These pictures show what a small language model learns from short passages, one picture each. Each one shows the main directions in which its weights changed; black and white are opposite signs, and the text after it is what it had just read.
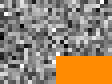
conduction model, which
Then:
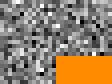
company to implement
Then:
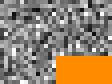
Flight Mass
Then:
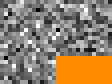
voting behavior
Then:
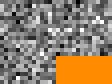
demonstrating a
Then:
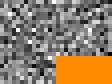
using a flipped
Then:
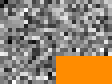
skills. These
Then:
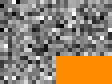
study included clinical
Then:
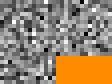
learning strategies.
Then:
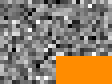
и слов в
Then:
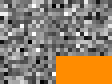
>19 tahun
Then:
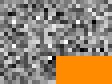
por cerca de
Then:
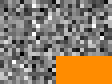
as well as high technology
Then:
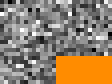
with Crumb
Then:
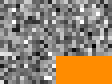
seka tą
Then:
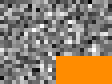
to address the
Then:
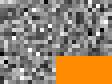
grupo abierto
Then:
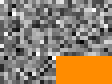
even though all
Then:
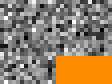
de otra parte
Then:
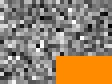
of diseases characterized
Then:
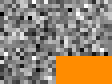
be estimated by
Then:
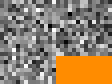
new material of *I.
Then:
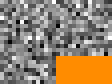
driver since it
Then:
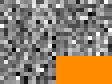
level activities to be
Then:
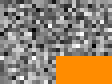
It should consist of the
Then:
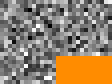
estudo e/ou
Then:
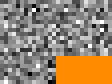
interest, defense
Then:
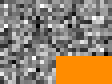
beradi. Kelin
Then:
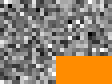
the conditions of the
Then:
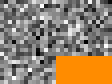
data exhibited
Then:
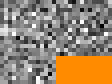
analysis method enabled us
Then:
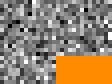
– Halligen –
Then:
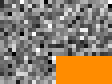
У “Темур
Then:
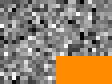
робіт для
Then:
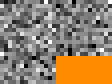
upper castes
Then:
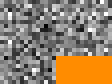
to optimise their
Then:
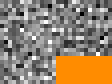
the same camera
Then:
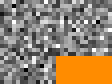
надається не
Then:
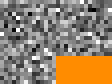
use of outdoor
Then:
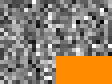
nilai t
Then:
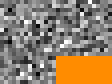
dissolved. -
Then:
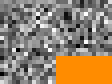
Em seguida
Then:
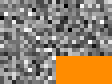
особенно в
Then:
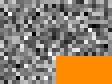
of it was how
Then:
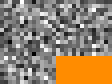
that collection.
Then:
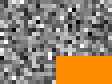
types and file
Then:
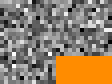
in space mission
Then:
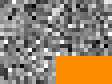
requires caution
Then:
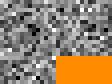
Measurement of
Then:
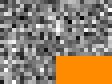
still low energy and
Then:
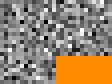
yildan beri
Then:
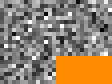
teach school
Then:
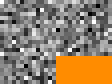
Entities of the
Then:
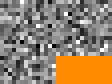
discriminação e
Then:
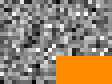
в природных
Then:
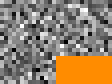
dotados de uma
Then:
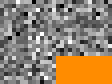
a Poisson
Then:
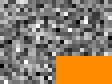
data and preformed data
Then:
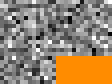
a crisis of
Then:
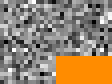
bekasi edi.
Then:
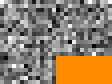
environmental problems which are
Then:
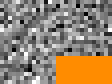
of the GFRP
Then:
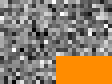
formulation of the interview
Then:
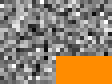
created, followed by
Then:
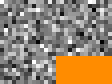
than in the use of
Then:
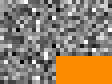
в доступной
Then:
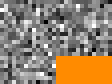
the lowest AVE
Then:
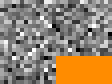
study underscore the
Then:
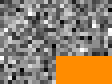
qaror qabul
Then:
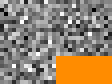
communications are through
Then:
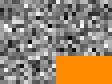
and prevention of
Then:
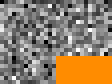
unit through the signal
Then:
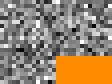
East Bering
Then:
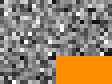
Под ред.
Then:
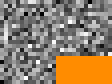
and the wife do
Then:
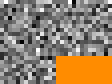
enhance employee
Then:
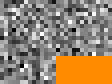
even peers of
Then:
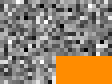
Musa, A.
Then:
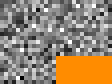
ce normele
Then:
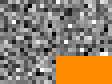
the necessary information such
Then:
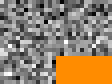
A Distancia.
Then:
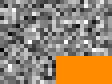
tailored management
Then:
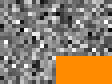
percentage of
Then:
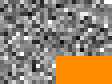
the opportunistic
